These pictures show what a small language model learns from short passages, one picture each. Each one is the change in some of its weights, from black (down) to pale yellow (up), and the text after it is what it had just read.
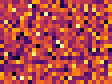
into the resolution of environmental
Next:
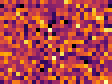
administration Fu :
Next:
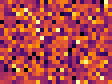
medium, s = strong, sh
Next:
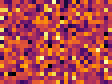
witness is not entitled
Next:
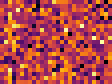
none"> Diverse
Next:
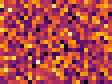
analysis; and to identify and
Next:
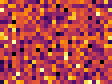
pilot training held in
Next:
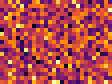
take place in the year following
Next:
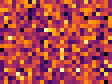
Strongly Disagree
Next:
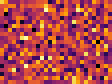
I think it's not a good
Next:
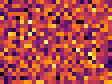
the whole of nature. The
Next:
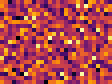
to bear the brunt of food
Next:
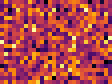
crystal phase prevailing
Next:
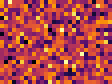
of **Professor
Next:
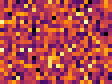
found that participants supported training on
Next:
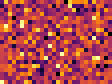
The VO₂ peak is a
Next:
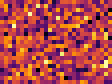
therapy. LMWH
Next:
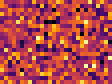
Kiyomi., US
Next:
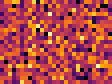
local or systemic adverse effects
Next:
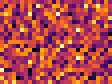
and infrastructure
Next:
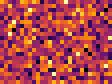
QoS metadata based on
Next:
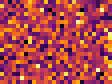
drivers of specific
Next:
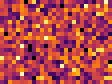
operators as logical
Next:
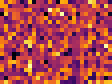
defects: - Foreign
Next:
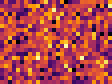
Variation (VV)
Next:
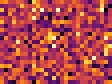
of threats that are
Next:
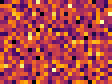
spatial dimensions that
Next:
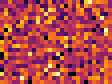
good knowledge of biology and
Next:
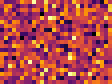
tie, the route with the
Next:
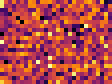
adaptive filter
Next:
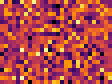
the first-step logistic
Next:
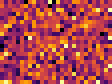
0.8 Vernolic acid
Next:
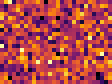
body of actionable
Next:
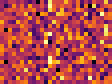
objectives and activities in the
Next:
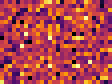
being an endemic species recently
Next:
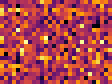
allows us to tune the
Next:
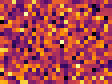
ketone bodies concentrations
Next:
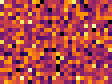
operation of Li-ion
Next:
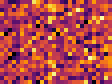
of a grant by the
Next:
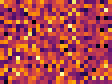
were dominantly investigated by
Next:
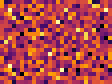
to analyze the data. The
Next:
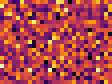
JET CONTROL
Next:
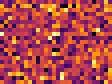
based on the concept of relative
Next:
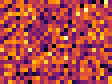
feedback, as
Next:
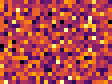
done with KNN. The
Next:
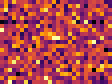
formed by putting modal
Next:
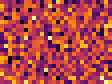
subsequent papers.
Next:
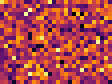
simple rule-based or
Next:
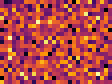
direct stimulatory effect of the
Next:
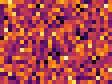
➤ Questions,
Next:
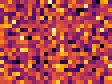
consultation clinic reduces
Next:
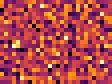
the configuration of such
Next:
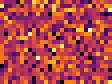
algorithms surpass the new
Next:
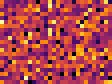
developing recommendations for its effective
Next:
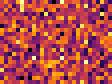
and comprehend what
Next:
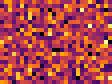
Power) Social
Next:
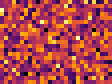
animals 291 much
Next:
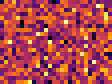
and Wind Energy Day A
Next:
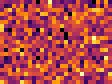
engineering curriculum there
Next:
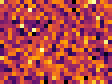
Though the definition
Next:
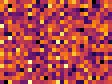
includes those on governance,
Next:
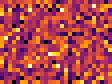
, 510 respectively), and for all
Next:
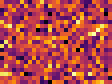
time, relationships between events may
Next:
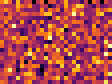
The article rightfully
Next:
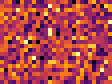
descriptive framework for the local
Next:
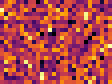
control - MAC, role-based
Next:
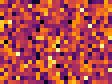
concerns increasing workers'
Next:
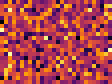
Patterns 4.2
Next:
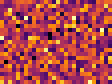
will use to benchmark
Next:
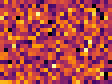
included: Plateau
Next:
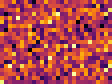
explain tasks involving
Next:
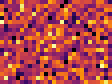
of blockchain within
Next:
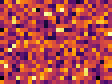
Emadian and Javad
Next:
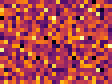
is used to process input data and
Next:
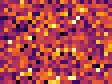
not editors – will decide
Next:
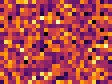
Down Summary
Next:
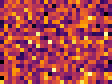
groups The mean ± SEM SAP
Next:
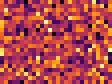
integration into the wider
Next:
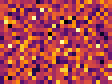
name CoP Community of
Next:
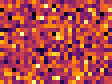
seed meal in their
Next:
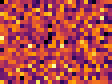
study was conducted among 100
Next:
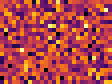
weight at some frequency of
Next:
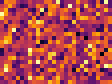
under study. The age and gender
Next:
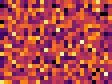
surface temperature was measured using a type
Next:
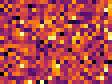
no evidence here of an
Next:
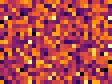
and plants were almost
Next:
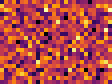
interested in this experience I
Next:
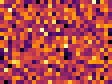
direction. In this paper,
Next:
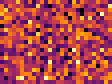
of Faraaz. This could
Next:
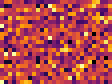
very distinctive feature is the
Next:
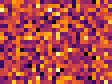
that produces on execution
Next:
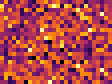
this submission. The authors
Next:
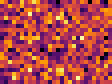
Board Software
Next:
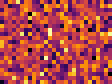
strategy because sometimes she
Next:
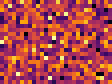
Perelli First
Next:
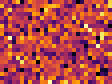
infinite, but the most common
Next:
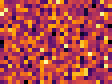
Armenians. One
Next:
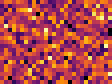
PuBe, fast
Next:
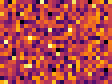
screens, varying from
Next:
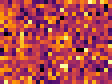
through it (Saabah,
